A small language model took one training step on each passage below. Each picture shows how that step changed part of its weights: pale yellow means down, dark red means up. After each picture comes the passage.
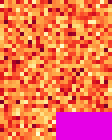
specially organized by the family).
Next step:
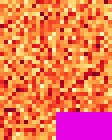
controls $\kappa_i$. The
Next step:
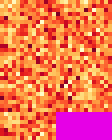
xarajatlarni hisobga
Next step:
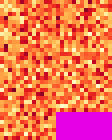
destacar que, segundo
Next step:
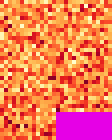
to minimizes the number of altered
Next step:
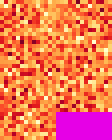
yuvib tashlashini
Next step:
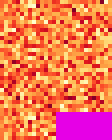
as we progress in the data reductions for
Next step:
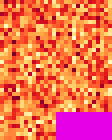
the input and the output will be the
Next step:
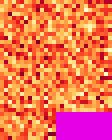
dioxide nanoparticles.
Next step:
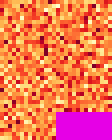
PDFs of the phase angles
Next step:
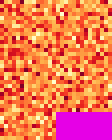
Diehl et al.} %
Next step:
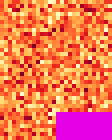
EI6 D7 Fire-resistant
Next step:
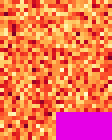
back ratio. Moreover, the
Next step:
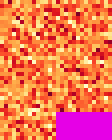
film with a negligible
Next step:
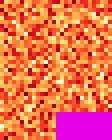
long-lasting sleep state
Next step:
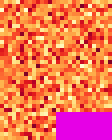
oficial, de carácter
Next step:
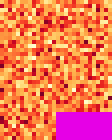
particle is an eigenstate of the
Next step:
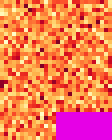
of every member's interests
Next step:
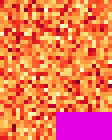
use of tracks is not standard our different
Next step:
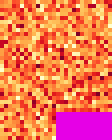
hydrogen [EUR]
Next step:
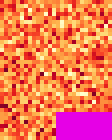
Development and Sustainability*,
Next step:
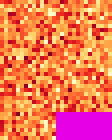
We have developed a new approach to estimating the
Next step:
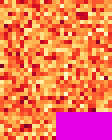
6 dias, e o dia mediano
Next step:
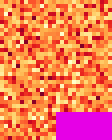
80°C hot plate
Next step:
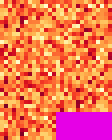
[iii] Renaud
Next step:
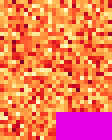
it creates its beautiful color
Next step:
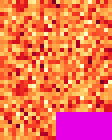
with the two nonstandard bifurcation
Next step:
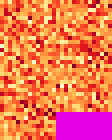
de efectos adversos en la
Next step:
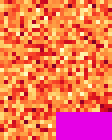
the step potential systems. As we
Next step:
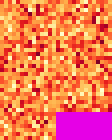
energy distributions of stars belonging to the
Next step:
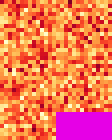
CuFe_2O_4 and
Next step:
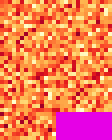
\label{eq1} \end{equation}
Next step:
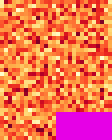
the limit $p\to 0$, we obtain
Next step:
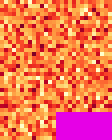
specific features of implementing the
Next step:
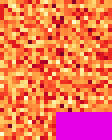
Moraes; Girotti,
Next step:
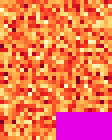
diversas modificações, ainda
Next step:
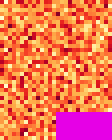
merosidagi dostonlarda
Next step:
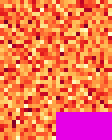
2022). Indole acetic acid
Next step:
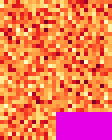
than for the more relaxed, CC
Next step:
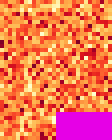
first group takes RASB and the second
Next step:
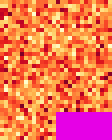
и ему необходимо
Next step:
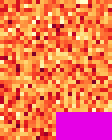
process by which the electron receives a
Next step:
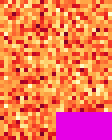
CP experiment is due to the surrounding
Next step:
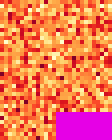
and may have atypical presentations, most of
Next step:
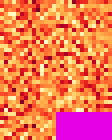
cultivo del cacao
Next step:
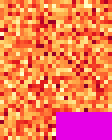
and their interactions. At design time
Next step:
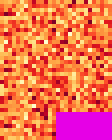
poverty. Moreover, the
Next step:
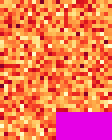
op de prijseourant van de
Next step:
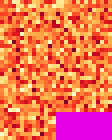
Retrieved from *Down to
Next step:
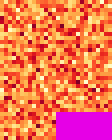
transverse spreading effects. The
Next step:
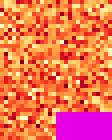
width. Our approximation of
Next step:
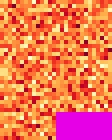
months. The HFSS
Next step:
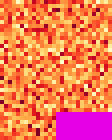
e interculturales que ponderan los
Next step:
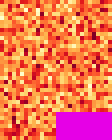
Soc Faraday Trans 2*,
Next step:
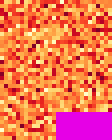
study collision systems ranging from
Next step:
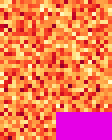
aos mais vulneráveis.
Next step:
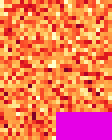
resulting from „human errors
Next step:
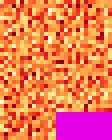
\begin{align} \mu \to & 0
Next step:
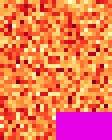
where $S$\ is the normalised
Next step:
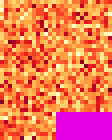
were of primary interest here. We
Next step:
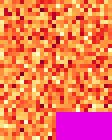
при эксплуатации
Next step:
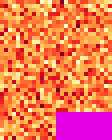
and rigorous evaluation to optimize
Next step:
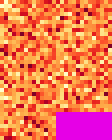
besar (Perliyani,
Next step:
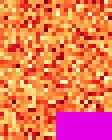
apparent need for device EMC
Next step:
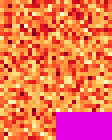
Vescovo - ▶
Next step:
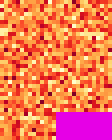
take place to design the digital
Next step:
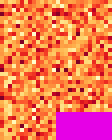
на наш взгляд,
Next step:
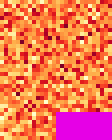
Narisetty, V.;
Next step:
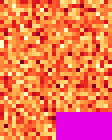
het voor de accountant
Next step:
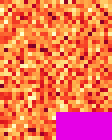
bridge these two different naming
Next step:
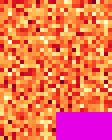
yuqori bo'lgan
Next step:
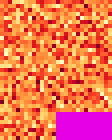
the many-particle limit corresponds to small
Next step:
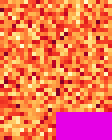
Stopping Solr Instance
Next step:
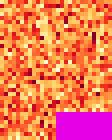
significant difference in the proportions of activated
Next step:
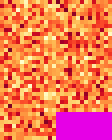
if the transition is not to be
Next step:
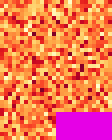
change along the departure
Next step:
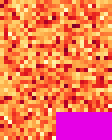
from YouTube videos with
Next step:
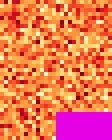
Defence should include rural representatives
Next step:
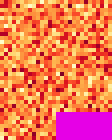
the near IR to near UV.
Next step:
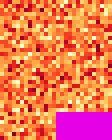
\tilde{\mu}) \cdot
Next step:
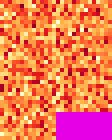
electron gun, accelerated up to
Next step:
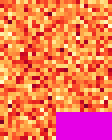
machine learning; thermal
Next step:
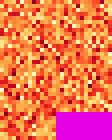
in sensitivity is found for the case
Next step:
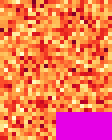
just say hello to each of
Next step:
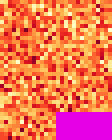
in water: Methanol
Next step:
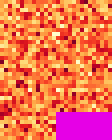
flow at the level of maximum
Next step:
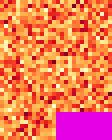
«Devonu lug'otit
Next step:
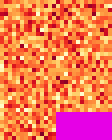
high pathogenicity. This type
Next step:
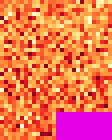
distance between the deflector and the
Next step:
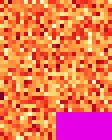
carriers. Comparison to a
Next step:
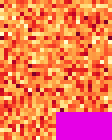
into a major cargo hub with
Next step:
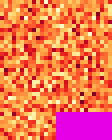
de la microestructura
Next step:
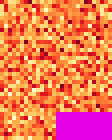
RNA were extracted from human
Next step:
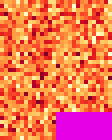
we obtain $\Omega_{cr}$ to
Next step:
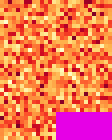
and Dilaver v. Turkey
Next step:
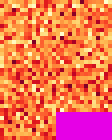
We suggest that the BIO
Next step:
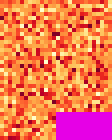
of the dynamic model (Equation
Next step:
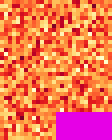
do conteúdo das propostas,
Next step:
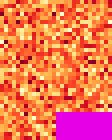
as shown in Figure 9. Not only
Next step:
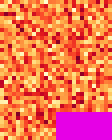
marked contrast, Fig.
